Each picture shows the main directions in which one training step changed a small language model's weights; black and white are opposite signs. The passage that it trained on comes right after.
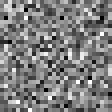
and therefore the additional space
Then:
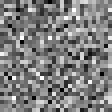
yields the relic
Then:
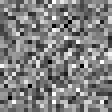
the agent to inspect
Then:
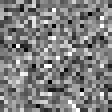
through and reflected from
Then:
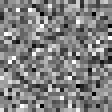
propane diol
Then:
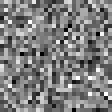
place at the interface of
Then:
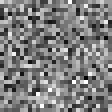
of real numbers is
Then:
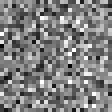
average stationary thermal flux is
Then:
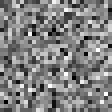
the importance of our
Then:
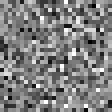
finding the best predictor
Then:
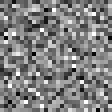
ligand complex formation
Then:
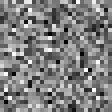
built up from the properties
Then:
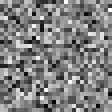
qualitative study design was used
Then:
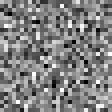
RORC was
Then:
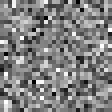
obtain dual-band absorption
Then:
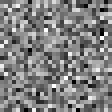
harmonise data collected
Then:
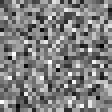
the distribution of errors in
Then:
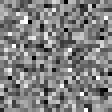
be expressed with the series
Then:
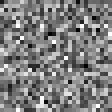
Next we would like
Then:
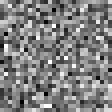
with respect to this
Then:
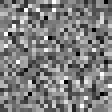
passed screening or not
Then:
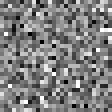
view. This model does
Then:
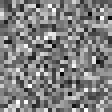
and it is a simple
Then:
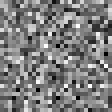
the limitations of the
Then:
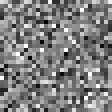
with a stainless
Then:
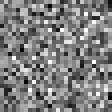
have found that the effects
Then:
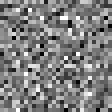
elliptical the speed variation
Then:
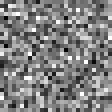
(dashed) trajectories
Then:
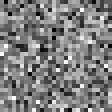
inspection of the
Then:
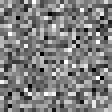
prepared using a polymer
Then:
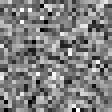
aim of these simulation was
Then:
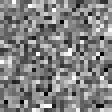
thanks to this constraint
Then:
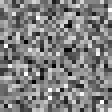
the scene as if
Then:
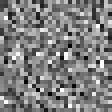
this paradigm
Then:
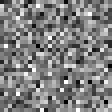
study the clustering strength in
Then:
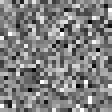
the video is generated using
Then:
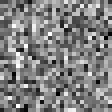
at $\sim \pm
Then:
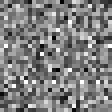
effective interatomic
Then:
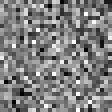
have reached 50\% of
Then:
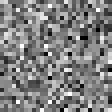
argued that the
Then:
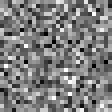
by law which imposes
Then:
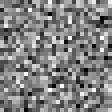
which have practically made
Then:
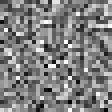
to stand out in the
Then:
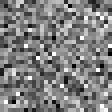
a sustainable support framework that
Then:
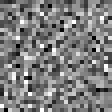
means a looser
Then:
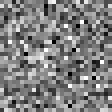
This pillar
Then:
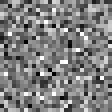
with increasing applied magnetic
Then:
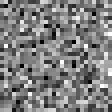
False negative False
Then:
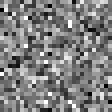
teachers and researchers from
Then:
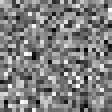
the total travel distance.
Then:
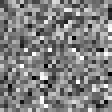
the overheads to
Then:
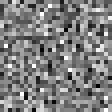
symmetry in each parity
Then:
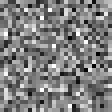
For example, production or
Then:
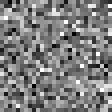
concentration of ethanol
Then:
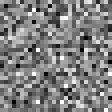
11. Full track
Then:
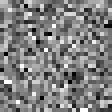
a new perspective on our
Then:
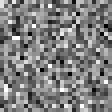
social security card or
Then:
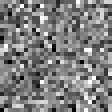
Two disciplines for
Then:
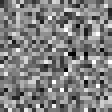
the CPVT
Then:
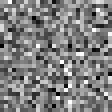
in the same volume of
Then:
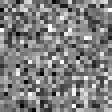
learning. Orientation
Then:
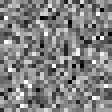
These findings emphasise the
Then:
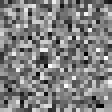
were ages 18 to
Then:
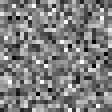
and other actors'
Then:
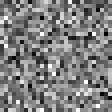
The agitator
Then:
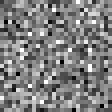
massless flavours,
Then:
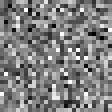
shown in Figure 4 where
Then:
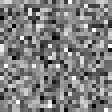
of cultivated mint
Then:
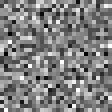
Exact test did statistical
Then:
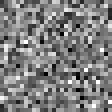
the Pearson correlation
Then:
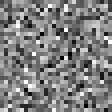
we are developing a
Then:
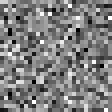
supersymmetry variations of
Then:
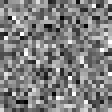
process QKDS and
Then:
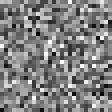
of view, word choice
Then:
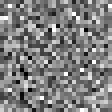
first three conditions hold,
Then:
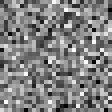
the system understand the features
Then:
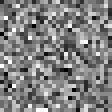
the void space inside
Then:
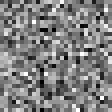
was so damp that
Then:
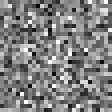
slowly increased towards our
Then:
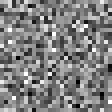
is the total volume and
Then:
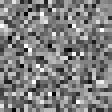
car least quantum car least
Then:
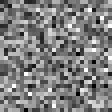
a comprehensive solution to water
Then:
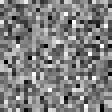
starvation possible.
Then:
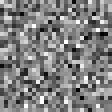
global expected behavior.
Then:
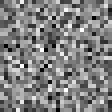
the above definition, we
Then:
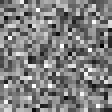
on how to help a
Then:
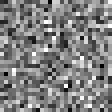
to the infinite line,
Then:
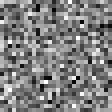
of personally significant
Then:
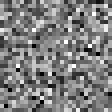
in Pauli topological subsystem
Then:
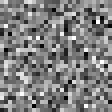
a blank slate
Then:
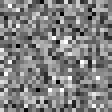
black hole solution with a
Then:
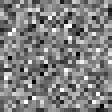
the second one, the
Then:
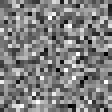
the coincidences for
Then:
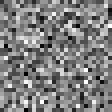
the electric field node,
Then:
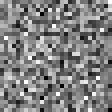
we have treated with a
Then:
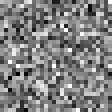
at ages with the
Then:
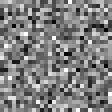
of the state of
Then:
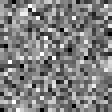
boundary conditions were adopted for
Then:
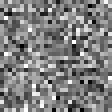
International Conference on
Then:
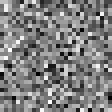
that the Government should
